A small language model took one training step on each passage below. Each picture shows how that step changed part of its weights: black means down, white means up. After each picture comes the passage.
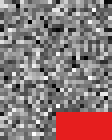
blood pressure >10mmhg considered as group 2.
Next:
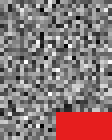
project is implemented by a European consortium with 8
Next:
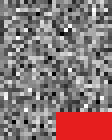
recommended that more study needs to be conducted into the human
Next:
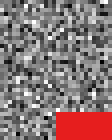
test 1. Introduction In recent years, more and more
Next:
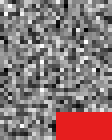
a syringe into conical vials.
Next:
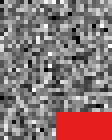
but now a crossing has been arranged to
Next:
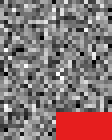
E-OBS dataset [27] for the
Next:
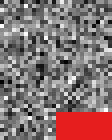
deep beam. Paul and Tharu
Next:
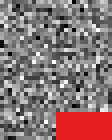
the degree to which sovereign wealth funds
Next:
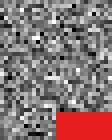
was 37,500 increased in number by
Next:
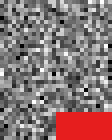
Horses and cows have long been
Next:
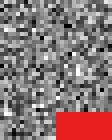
yellow-legged frog individuals over
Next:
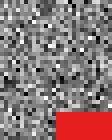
80-125% range. In conclusion,
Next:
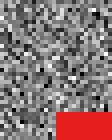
They are computed and presented for each document
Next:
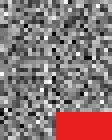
Asiatic features and are believed to be the
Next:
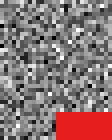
pedunculate rectal caecum
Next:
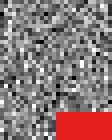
The calculated index value of all the villages is less
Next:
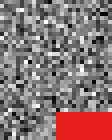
of the target DNA sequence (Fig 1). Figure
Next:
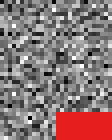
agents. Various papers¹⁻⁴
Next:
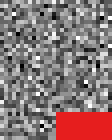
considerably increase SOC resistance. The corrosion
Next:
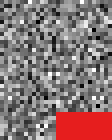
in college, a job can look like an
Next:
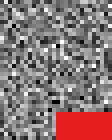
for medicines, respondents aged 45-59
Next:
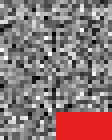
India's policy emphasises a free, open,
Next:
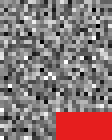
that the SPE could be used for at least 8
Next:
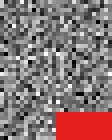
that such an on-demand medium product is robust
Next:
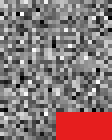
the middle into two halves, in order to
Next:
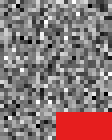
high heat value (q_{NG}) was added
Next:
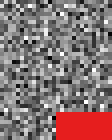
among the India states. Rajan
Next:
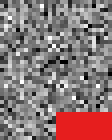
decreased since the high viscosity has
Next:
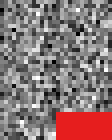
the mean unit costs of the measures and mean costs of the
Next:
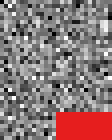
the British Novel of the
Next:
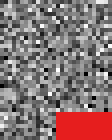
performance index is a composite index which combines various
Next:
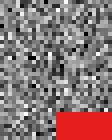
with a horizontal resolution of
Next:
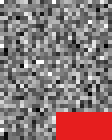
ongoing activities regarding this requirement are known.)
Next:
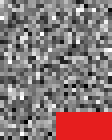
in the name of Christian and national values.
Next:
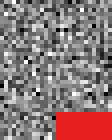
of the Cooperation Council of the
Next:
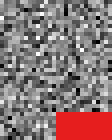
Critical thinking – Solving citizen
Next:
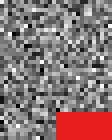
involved in bioinformatics. S.P.,
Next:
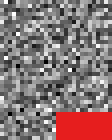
and water conservation and sustainable agricultural production in Asia*.
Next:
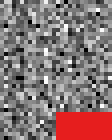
Author Contributions P.B.V.S
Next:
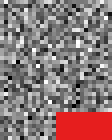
t_{sp_i}^b \text{ and
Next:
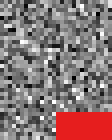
earlier point in the project. Instead of
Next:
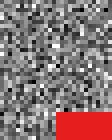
and household purposes. Nepal has been facing
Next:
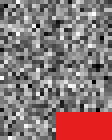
cell death (apoptosis). The
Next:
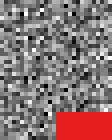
and Teachers' Collaboration:
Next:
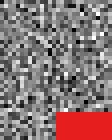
best-fit model and in simulations. Location
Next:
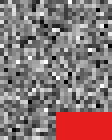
popularity among malware writers in order to
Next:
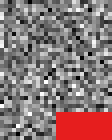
has a prominent role in it.
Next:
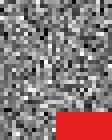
as a legal basis, and the "National Program
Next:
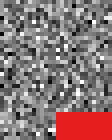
external co-data which allows for more accurate models
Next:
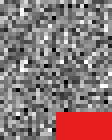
As outlined above, a local COVID
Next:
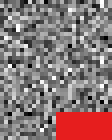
on concepts, not programming. - Computational
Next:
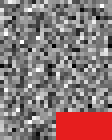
the latter fields, paired with the
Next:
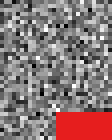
According to the generalized uncertainty principle
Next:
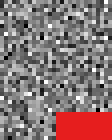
archiving and preservation work package of the Open
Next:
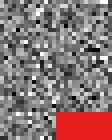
presented similar findings was finds in rice that plants treated
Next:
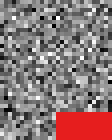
completely in charge of the next course!
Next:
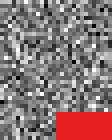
source of vitamins, minerals, and
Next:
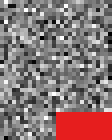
in *Science of Legal Method*
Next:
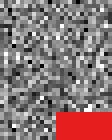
of head injury or chest trauma. to
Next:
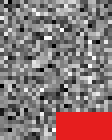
water environment, held the highest relative values. This was
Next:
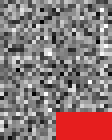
I am an associate editor of the
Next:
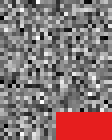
by a relatively rapid decrease in conductivity of the samples.
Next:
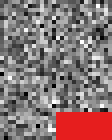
mean age of the patients was 26.13 ±
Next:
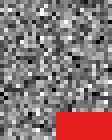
is used to control the prompting of load through a
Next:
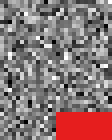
base case. Approximation 3 saves the maximum
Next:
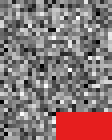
had an insignificant positive effect on the income
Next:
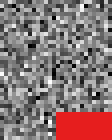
In this proof we will only deal with the positive
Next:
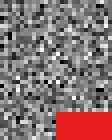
other nutrients (El-Azzouni,
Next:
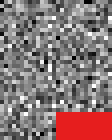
improves as the number of satellites increases. This is
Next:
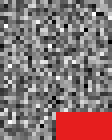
TECHNOLOGY (DELT)
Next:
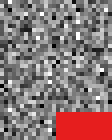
to achieve quality as a guiding system to help in
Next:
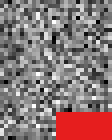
Symptoms Before treatment After Treatment
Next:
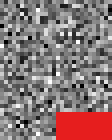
the author and has given permission to publish this case
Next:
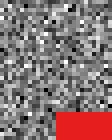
movements in austria. Microsoft
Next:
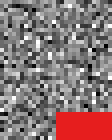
force applied on the tool holder. Overall,
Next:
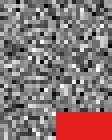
Towards Communicative Approach of
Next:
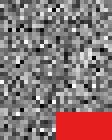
having an adverse effect on health care delivery.
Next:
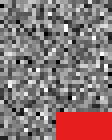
and carry on with the proposals for future research in
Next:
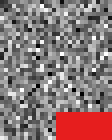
of liberal democracies both in Europe
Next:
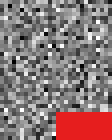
the case when AbbVie settled with each
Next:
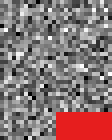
not conducted by the authors responsible for developing
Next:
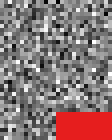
constant use of linguistic and cognitive mechanisms,
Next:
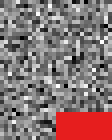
the analyzed files have been correctly mapped,
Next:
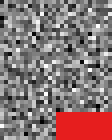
results of the analysis in my article ‘Application
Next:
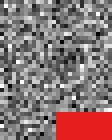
evaluate water quality [4][5]. B.
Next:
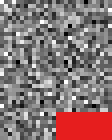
rats per cage) and maintained in an
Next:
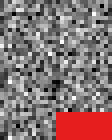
students perceive that they would perform better in
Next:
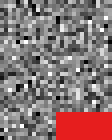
a canonical relative system for one-parameter
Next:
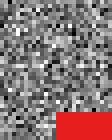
in children include osmotic laxatives,
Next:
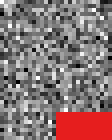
AFI group (7 days) compared to the normal
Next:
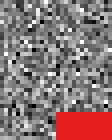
learning. These profiles serve as a foundation for
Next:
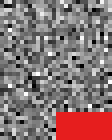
shaking was continued for one hour and the reaction
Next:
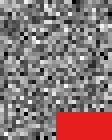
is divided into two types in this study:
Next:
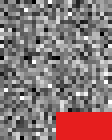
are applied to financial data as it is highly complex and
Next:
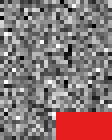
of Privatization on Shadow Education
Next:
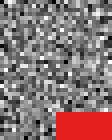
fractures of uncycled (Figure 7)
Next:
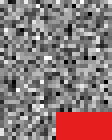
by analytical methods if possible, or by appropriate
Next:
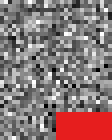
not contain natural examples of measurement procedures.
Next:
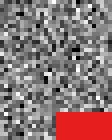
Eigen Test H ₀ H ₁
